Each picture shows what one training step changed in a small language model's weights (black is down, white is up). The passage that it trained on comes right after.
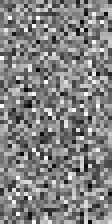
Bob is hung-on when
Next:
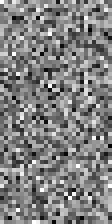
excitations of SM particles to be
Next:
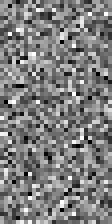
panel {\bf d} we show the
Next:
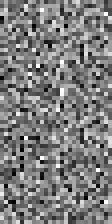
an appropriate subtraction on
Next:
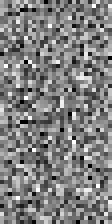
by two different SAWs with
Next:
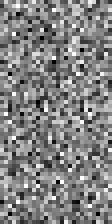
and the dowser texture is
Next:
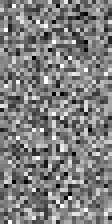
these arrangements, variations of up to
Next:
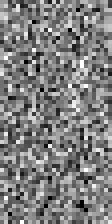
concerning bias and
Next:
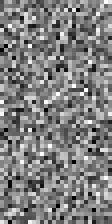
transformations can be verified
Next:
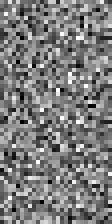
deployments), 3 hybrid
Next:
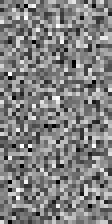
astrophysical applications are
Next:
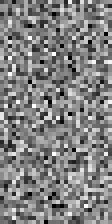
plans for multiwavelength
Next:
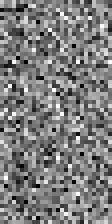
the static photon-sphere radius obtained
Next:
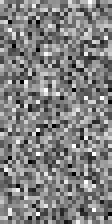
less than the amount described here,
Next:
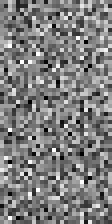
Einstein metrics with
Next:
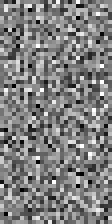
of dust observed in quasar host
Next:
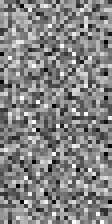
subset of published
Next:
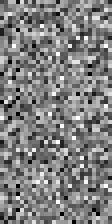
\AA land islands of
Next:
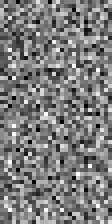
preliminary experiments, the
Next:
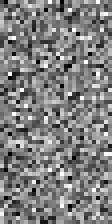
J \cdot f_{pq})$ are
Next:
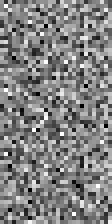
of the homogeneous fluid
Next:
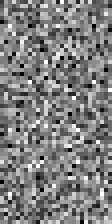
in Fig.\ref% {t2}k
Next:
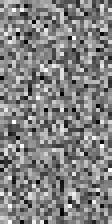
because the Casimir equation only depends
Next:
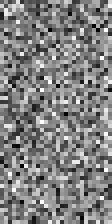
of the main research objectives
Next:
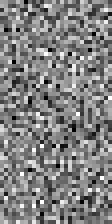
Edward}, journal = {J.
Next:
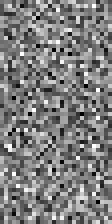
corresponds to disordered states.
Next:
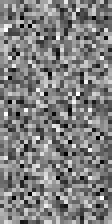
consistent with the equations of motion and gauge
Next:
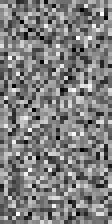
voltage contacts were
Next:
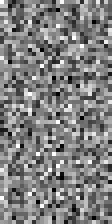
dummy routine with
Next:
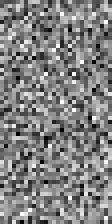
Scenario A while only the group
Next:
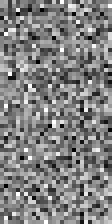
to quarks are determined by
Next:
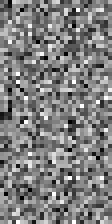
a \gls{fer} of
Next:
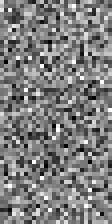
detecting a signal in the same parameter region that
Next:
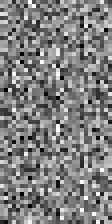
the important physical features of a real
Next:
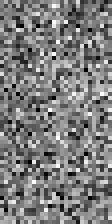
a non decreasing (respectively non
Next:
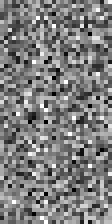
first establish a relation between
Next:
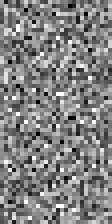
presence of $\varepsilon_{ijk}$
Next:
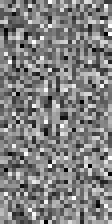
most widely used in the literature,
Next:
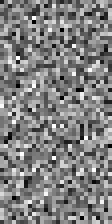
during solar minimum (maximum)
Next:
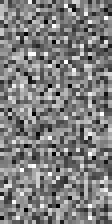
in general\footnote{But we can
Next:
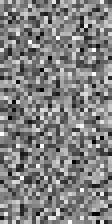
have shown that the evolution is much more
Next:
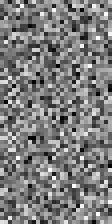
vast majority of
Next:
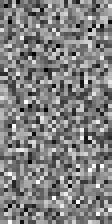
sector of NRGR, the
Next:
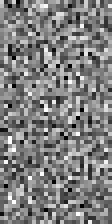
oxygen pressure, and
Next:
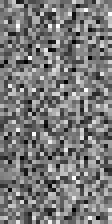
e^{i \phi}$, so that
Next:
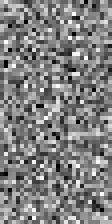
acquisition, as the experimental
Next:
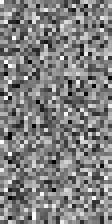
on the physical phase-space region
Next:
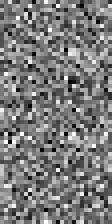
SED fitting in quadrature
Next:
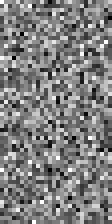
corresponds to $S\times S'$.
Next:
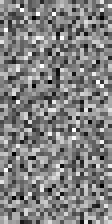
topological structure from the actual
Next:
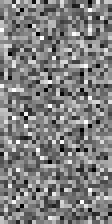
aligns with the energy range associated with
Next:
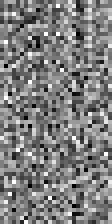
Haiku SAM generations
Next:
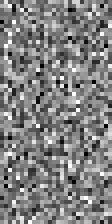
with carrier-grade (0
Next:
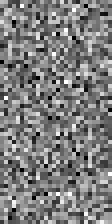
contribute post-fit rms
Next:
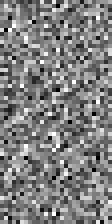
of the phase transition by surveying
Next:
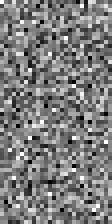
D/Lexell, mainly based on
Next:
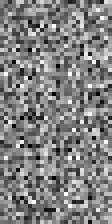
a nonrelativistic dispersion
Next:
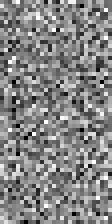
do not replace the velocity field with the
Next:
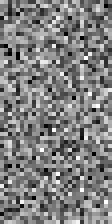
blocks of the right hand
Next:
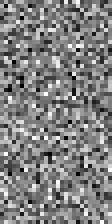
was applied to the co-citation
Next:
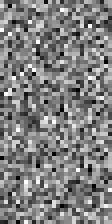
$t$-design. In particular,
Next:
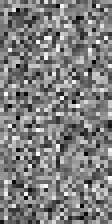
detailed calculation see Appendix
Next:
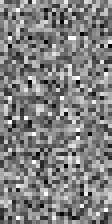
to provider-side traces.
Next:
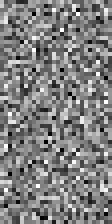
sub-byte convolution operators,
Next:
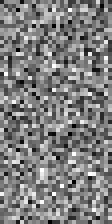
$P(x,t)$ according
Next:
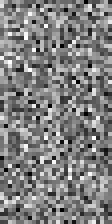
added to $P$. Starting
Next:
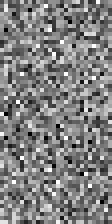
imply a smaller value of the
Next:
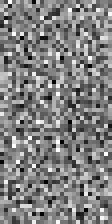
costs. We can notice from
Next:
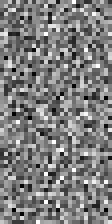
other kinematic characteristics.
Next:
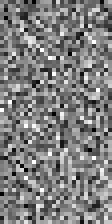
subsequently refined in several
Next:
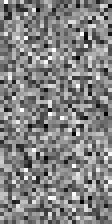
P-ONE & Pacific
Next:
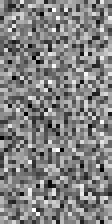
extracted in the form of classical information
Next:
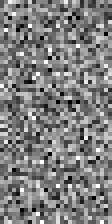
the down mass matrix, this suppression
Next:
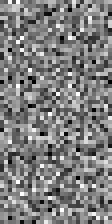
method performed much better than
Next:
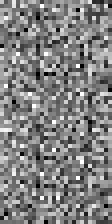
\end{enumerate} We are
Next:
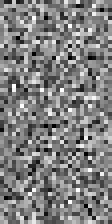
narrow shear bands that shoot
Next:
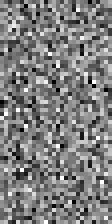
comparing model calculations with the observations. In
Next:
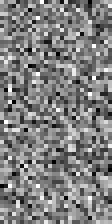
quark spins can add giving
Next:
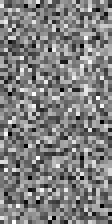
like to avoid because these
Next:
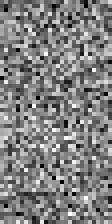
to a measurement of the elastic
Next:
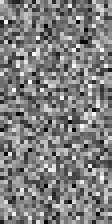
(first-order) robust
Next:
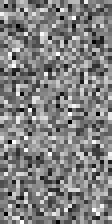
field is stable about $x_t$
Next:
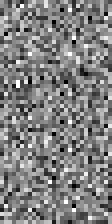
For input utterances,
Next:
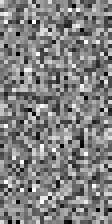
as the dark matter candidate.
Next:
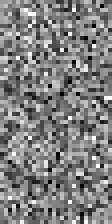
be the slowest one. Therefore,
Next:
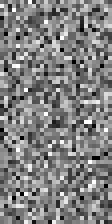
for feature extraction that were based on deep
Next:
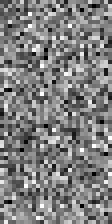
partition and splitter, the
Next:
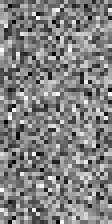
upper bound of our proposed methods.
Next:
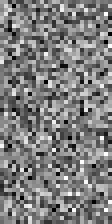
fact of working in quite rough
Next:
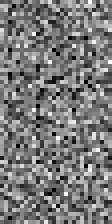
~\mathrm{MeV}$, to a
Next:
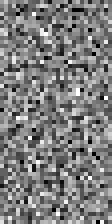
flows of the Boussinesq
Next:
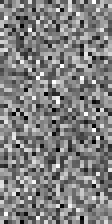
the polarization vectors following the
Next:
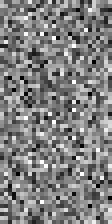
of GRANIT to search
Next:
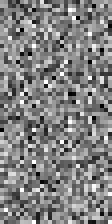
is the weight for n-grams
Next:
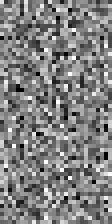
for elastic and inelastic
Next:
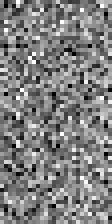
the usual electric charge (or more
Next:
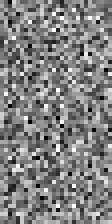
key factors for students are to be
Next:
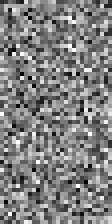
in the transient phase could not be
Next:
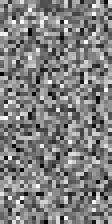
$x$ between the sides of the
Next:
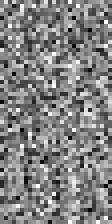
g_Lg_R \,\tilde
